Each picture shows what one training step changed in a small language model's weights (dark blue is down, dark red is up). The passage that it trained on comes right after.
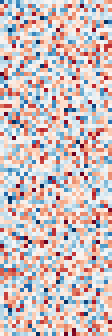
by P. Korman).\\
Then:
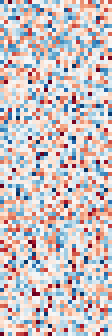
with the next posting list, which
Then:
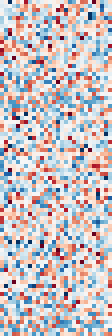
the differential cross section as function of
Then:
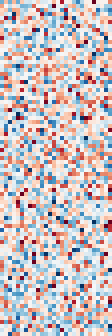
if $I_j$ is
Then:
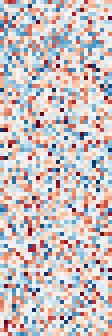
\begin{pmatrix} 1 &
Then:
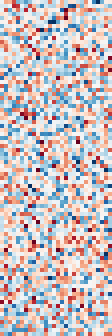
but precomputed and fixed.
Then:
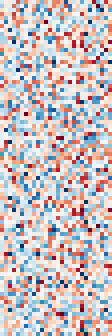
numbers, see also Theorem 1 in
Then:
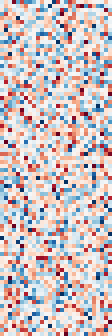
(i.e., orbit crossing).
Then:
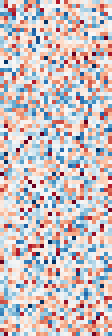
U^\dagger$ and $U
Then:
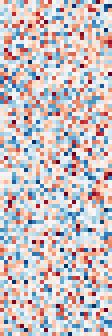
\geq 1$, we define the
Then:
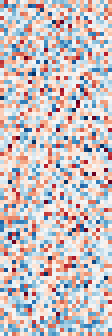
to the Quality Attributes achieved
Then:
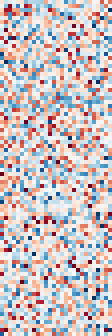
of two-photon excitation.
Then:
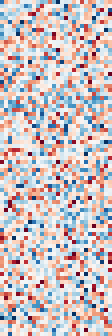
\U(klm)$ corresponding to
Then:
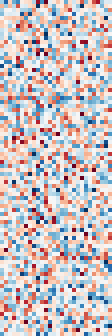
are completely submerged under
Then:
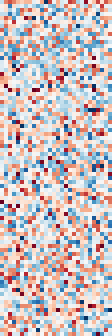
girth of the underlying
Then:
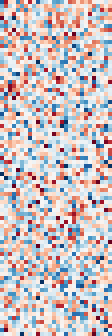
from \textbf{IPois}
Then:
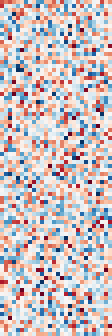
construction of a family of triangulations
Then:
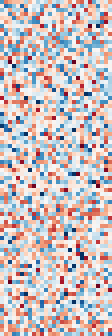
of carbon star populations in the
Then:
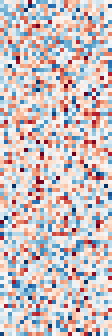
redshift. Using our concordance model
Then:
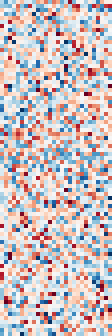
We proceed as in Case 1 up to
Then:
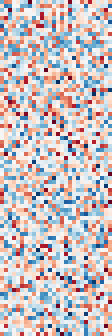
is in a neighbourhood of a
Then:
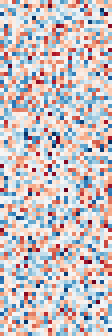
is used to allocate empty tensors and
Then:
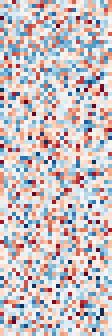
the Weierstrass and
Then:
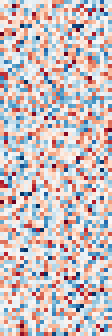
for his insightful comments and
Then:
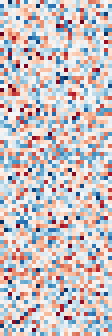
data which is independent from unscattered
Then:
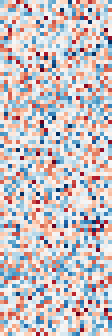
Tong University, Shanghai
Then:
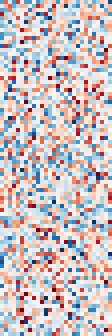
homogeneous polynomials. $\tilde V$ has
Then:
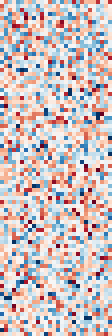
no close neighbours. These galaxies also
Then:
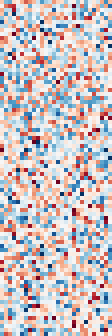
the form $bx^lc,\
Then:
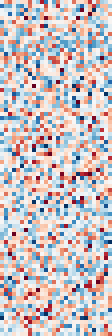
case where $\chi = {\rm
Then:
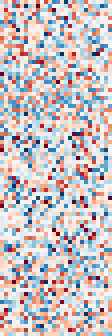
the origin $\mathcal{Z}$
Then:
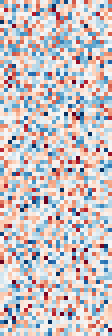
$\mathcal{A}$ admits the unique
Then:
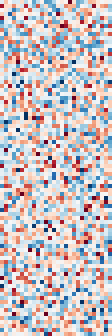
fault tolerance and replication
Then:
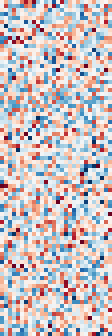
nested meshes and arbitrary
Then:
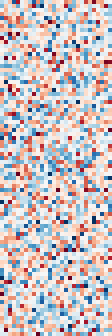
\end{equation}} the summation
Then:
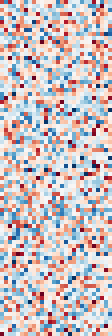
I.: models with finitely many
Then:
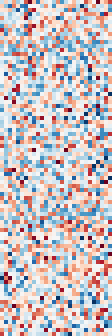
part of the first term, we replace
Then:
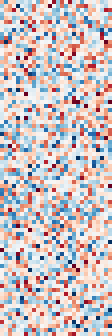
\nonumber \end{align} We
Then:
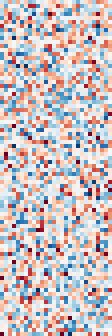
limits their investigation to the cases that the
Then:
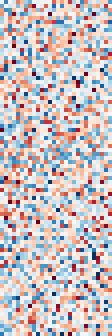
symplectomorphic to the standard
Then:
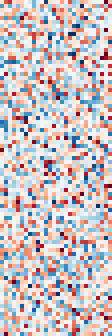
= \varphi_1$ and
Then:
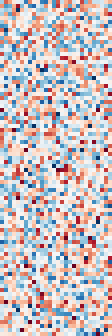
were both ambient and above ambient
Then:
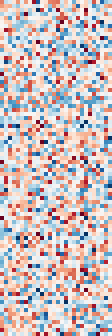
PBE and BLYP
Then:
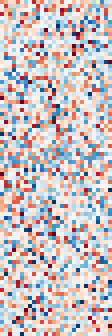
$\alpha_\|$ reflects the
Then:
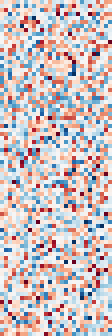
be overcome,'' sighs
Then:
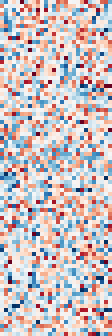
\authors{R. C.
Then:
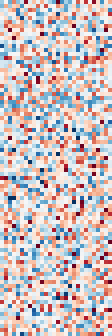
- \log g_{\rm theory}
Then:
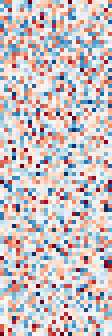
is defined to be the smallest
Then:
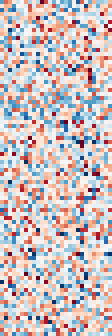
graded commutative Noetherian
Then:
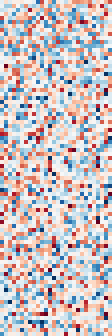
non normal and the classical Gaussian model in
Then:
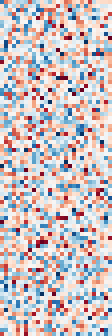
represents the model of most highly
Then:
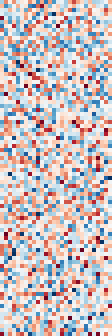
the low-temperature behavior of the
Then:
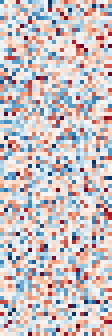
\end{equation*} It is a
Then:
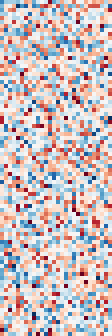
.$ Assume that the norm on
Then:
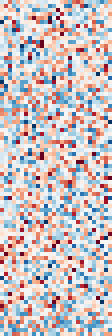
is so-called compound process,
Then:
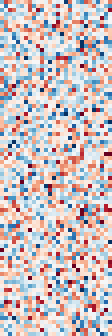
(3). \end{enumerate}
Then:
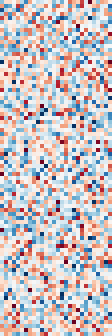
are 2906 points closer to
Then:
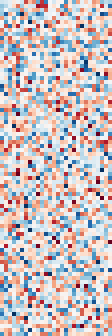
motion at criticality} \author{
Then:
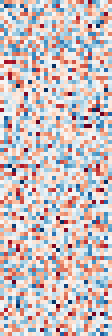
of the first moment of the
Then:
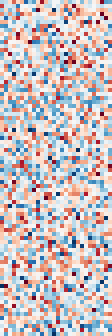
Lyot corongraph would range
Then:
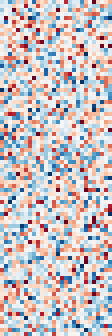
\end{eqnarray*} where we
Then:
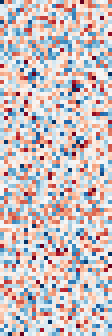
having $\alpha=d$. The
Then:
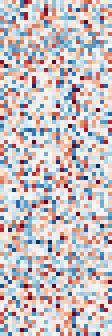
provided $\de>0$.
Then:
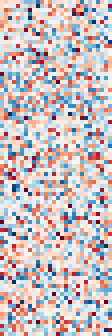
the late-time phase the system
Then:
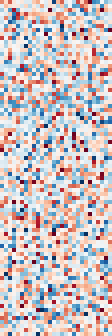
positions, $\mathcal{I}$, is
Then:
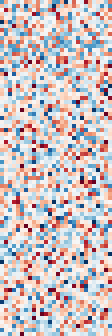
$\pi_2$ on the left
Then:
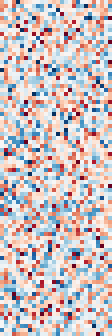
\frac{(\varepsilon + W
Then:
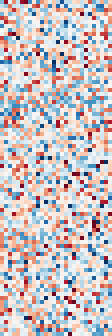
Next, in each fixed point component
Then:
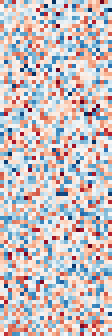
3, we give an upper bound for
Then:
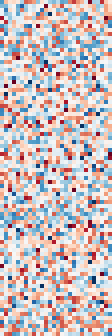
and direct experience via the production of
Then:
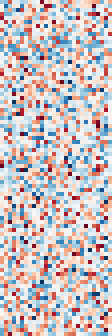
Thus, due to the continuity of
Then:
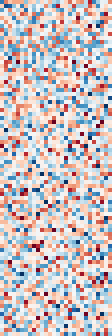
of a representation is a character function and
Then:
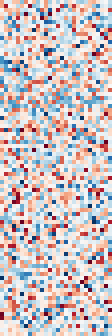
state $\rho_E$ of the
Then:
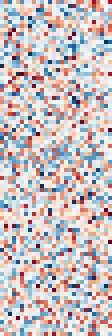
\mu \leqslant
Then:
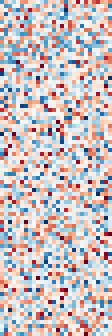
eigenvalue distributions of the so-called Laplacian
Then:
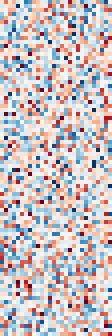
\right] \end{equation}
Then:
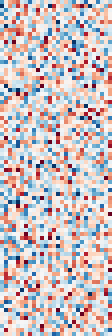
h^2$. By Theorem 3
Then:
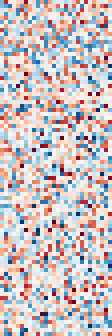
system for each input $\eta$, thus
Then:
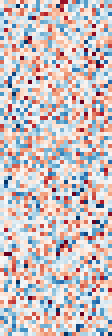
diagram.[38] A typical
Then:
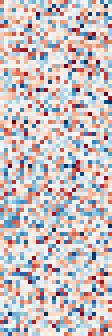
future & State-space modelling and
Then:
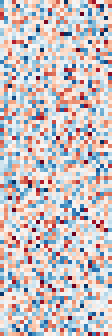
the proof of Lemma 3.1 in
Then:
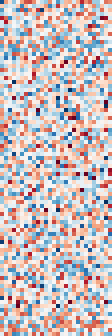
on the existence of collective
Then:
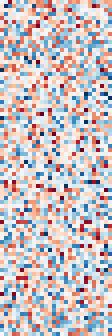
The latter technique was developed by the authors
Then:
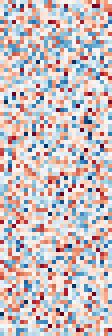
This map is invariant under the equivalence relation
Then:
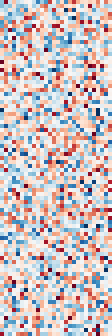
one of the efficient ways to capture the
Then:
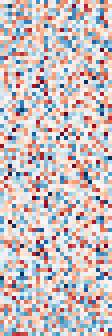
support the semi-automatic usage
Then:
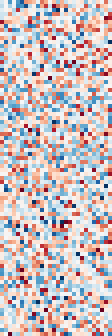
researchers and instructors.
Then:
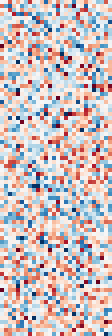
t\le c$. There are
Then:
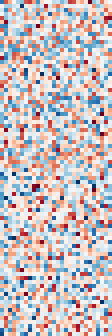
and found that PF increases
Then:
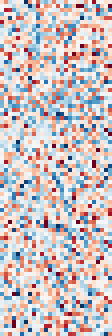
X})=0$ to write
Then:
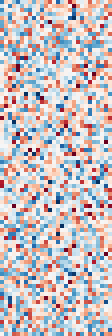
be discovered in the future.
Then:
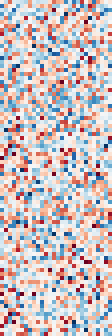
have an asymptotic nature. The purpose of
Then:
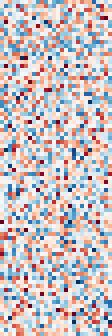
in the high-frequency regime is due
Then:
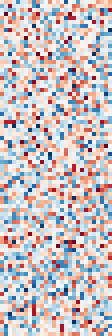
yield [ [ first ] ] + smaller
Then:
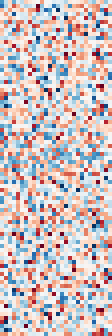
a AAS Journals article in 2018
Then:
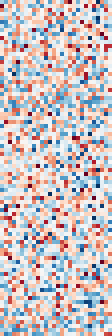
Doctor, Ryan
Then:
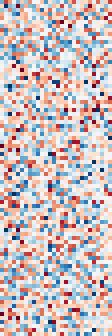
to Gaboriau:
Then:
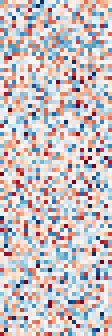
resolved into smaller G-band bright
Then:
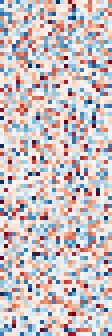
be inversely proportional to its
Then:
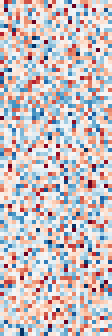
an orbit closure as a sum of
